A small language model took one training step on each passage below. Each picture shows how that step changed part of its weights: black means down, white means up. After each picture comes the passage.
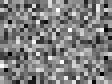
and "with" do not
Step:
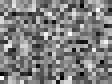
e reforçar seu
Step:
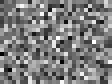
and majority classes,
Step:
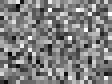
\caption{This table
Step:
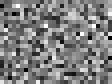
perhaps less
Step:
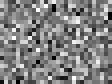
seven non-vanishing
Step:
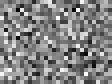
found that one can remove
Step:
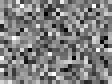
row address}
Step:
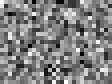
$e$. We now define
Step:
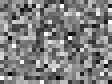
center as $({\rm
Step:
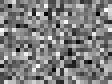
the case then \beq
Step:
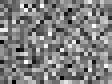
the closer and farther
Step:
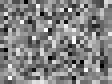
з вусами»). В
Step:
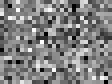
used for tuning the
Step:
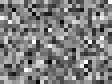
définir une
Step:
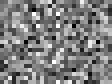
small actual sample size
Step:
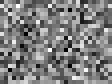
людей. Такі
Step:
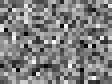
же речевые
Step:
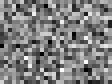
not easy because it
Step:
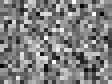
entre placa,
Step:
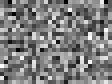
the attitude parameter
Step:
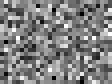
physics is not seen.
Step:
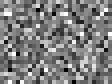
term, tourism,
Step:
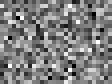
foi decisiva para
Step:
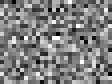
then the map in Figure
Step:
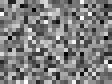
were used. Scott
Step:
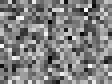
litteris*, pour
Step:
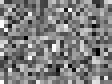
на лявата
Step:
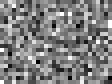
photoemission signal to
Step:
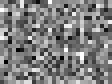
is achieved. The
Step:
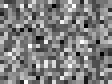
Bob have coded
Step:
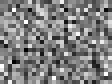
to mention that it is
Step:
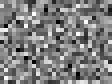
the multi-scale
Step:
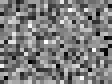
Constraints from a
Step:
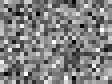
between $\pm \Delta_0$,
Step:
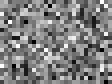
Grundlage sind die
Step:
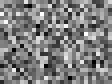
в условиях
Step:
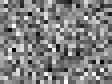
model system, we explore the
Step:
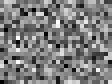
con el cuadrado de
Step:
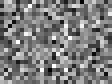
**A Indústria
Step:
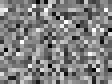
dimensiones del recinto,
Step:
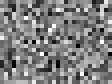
te ouvir.
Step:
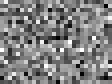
on a total of 5
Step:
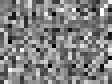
la salsa de
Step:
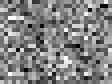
ne se limite pas sur
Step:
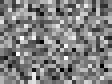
Shu boisdan
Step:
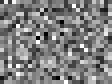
of this subalgebra are
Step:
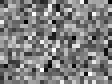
la contribution de la cour des
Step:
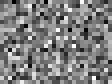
undergo a negative
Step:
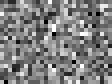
estudo iniciado
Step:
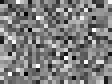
доцент института
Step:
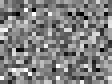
the crust. It is
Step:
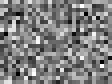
energy efficiency. For this
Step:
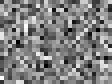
application of deformed
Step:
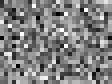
Imom Moturidiy
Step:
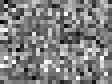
the knowledge graph to
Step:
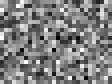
utilitária do
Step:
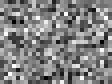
Convegno presso
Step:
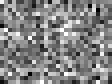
vositalar yordamida
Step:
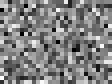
the scalar sextet
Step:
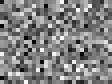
main difference between presented and
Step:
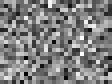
of large-scale structure,
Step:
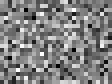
Monte Carlo
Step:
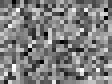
istalgan gen bilan
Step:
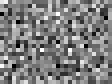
the optical/ISO
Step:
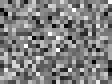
and evaluate \xray
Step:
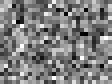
entregadores de
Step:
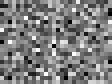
and transfer-matrix methods
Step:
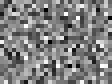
quadrupole plus
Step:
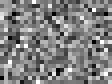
well-defined scaling with
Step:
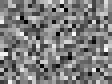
be used along the path
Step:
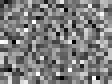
represent negative values, and
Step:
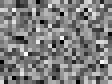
mean lifetime
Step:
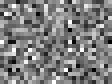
cabai busuk.
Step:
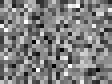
Оценка на
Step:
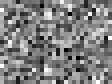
e que foi publicado
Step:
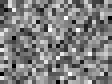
USA" with 46
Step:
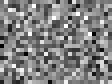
classify the visual
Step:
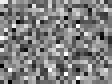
the accuracy when
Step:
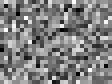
of $\phi(x)$ when
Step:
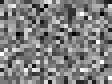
il convient de
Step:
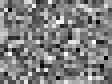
variant medianasi esa
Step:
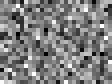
could be interpreted as
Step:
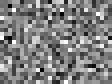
changing the IM interface
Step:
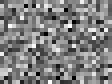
two Dirac points.
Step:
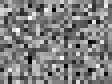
be launched into the
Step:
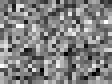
podem funcionar
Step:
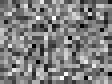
qidiruvla insonning
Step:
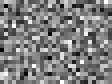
of fusion of transfer
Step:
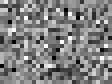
when Coulomb interactions
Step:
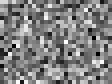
which are also far away
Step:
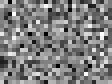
tezkor va qulay
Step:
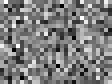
results of their full
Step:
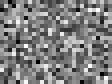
of $A>0$, large
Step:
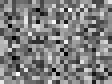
процессе их
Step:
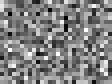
transforming into colorectal
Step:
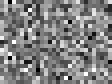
hubungan yang
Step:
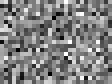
the system going down a
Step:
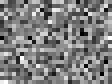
in entrepreneurial
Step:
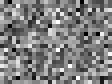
a Literary Genre*,
